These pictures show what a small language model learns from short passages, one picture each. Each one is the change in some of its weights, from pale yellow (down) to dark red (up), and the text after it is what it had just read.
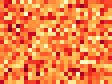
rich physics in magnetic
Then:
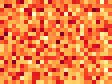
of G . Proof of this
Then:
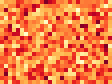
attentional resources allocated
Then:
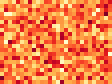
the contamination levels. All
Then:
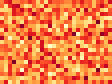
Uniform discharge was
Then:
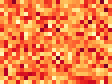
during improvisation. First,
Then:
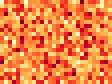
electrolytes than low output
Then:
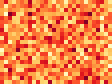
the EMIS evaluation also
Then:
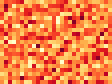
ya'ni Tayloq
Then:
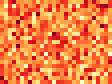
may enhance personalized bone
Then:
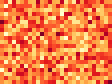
the other boundaries of the
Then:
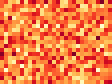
are generated from the data
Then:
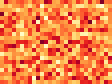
1000 in children under 5
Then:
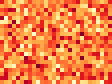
literários coletados para
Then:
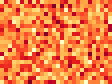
or obtaining historical data
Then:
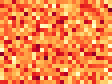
quality of graduates.
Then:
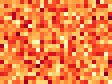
вона оточує
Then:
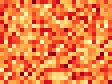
of the IMF are observed
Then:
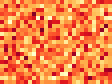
frame (solid lines)
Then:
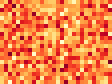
collected data and performed data analysis
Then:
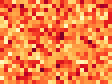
using the example of lecture
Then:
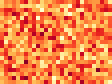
there a significant difference in the
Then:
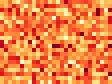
the same study, 78%
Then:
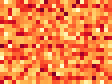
aburrido, y no
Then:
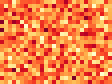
sites, museums
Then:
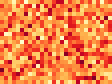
systems. Inoue et
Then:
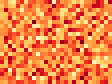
returns between pre and post
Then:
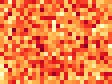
Depoimentos de
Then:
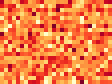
- a) Tahlil
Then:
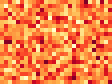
overall scale parameter affecting the
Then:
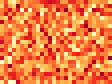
us, and accepted by
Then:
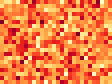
for larger firms than for
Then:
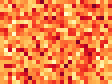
moderately elongate,
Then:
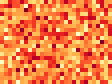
except that lesion re
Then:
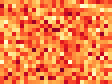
shown in Fig. 2. The
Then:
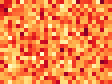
magnetic fields with a considerable
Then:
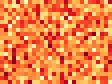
built on top of the
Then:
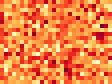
were used to estimate the
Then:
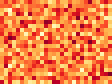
(Y) yakni
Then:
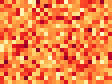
living relationships'
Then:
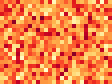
- Kasallikning
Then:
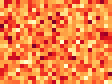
of 35 days. Table
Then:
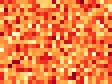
the $\alpha$GCM
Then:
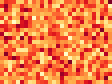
для рассмотрения
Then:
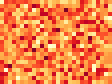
Delta State. 2.
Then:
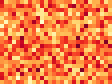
consists of neutrinos only.
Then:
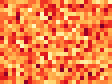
edital no sistema onde
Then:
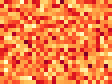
panel indicates the experimental rate
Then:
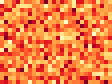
participaram 63
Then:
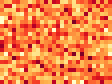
ballades, dans les
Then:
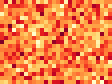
защиты детей
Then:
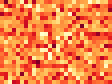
logo - Marca de
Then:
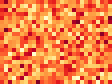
greater generality and of
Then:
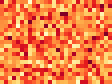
primary Raman level in
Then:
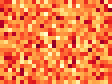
a trigésima e
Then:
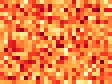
la espirometría
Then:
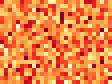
from digitized nature
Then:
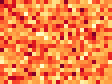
to improve survey
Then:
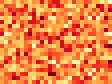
М.А. Об
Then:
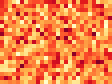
and (b, c) its
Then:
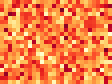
político según
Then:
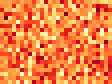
e *COMO* da
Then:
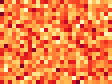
high synthesis costs and
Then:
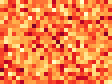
matter content of the dual gauge
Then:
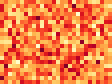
\frac{\partial f}{\partial
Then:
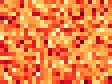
ser construídas,
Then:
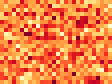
However, the electronic structure is
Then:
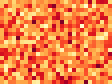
the Schwarzschild
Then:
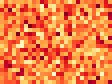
In this article, we present
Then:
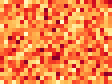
form of education. Because
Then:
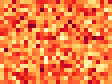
Thiele parameter for the
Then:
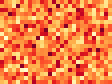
for example, three perturbation
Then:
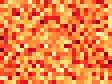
and conclusion drawing /
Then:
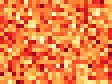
compte de tiers,
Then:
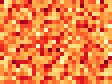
of economics journals on
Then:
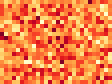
of operation in mind.
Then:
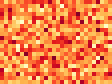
TI, so they were
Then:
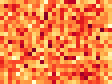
as well as the proportion
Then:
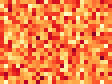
all areas experience a significant
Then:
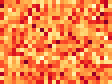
arbidol reportados
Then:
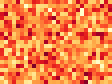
to mention strategies designed
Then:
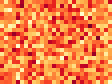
reveals that the values are
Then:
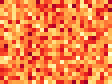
construction of buildings for
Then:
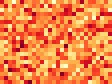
develop a simple tweak of
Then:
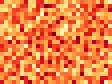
configuration for simulating this
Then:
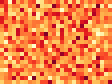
hard state during the 2003
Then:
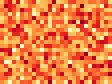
systems (abbreviated
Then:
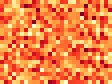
research was conducted in the
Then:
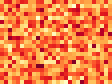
segurança e qualidade
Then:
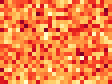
with grain sizes of
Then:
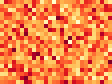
them had no professional activity
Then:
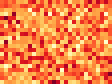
statute of the International
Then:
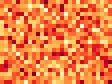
appropriate bcc operator
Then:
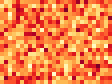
health care facilities need to
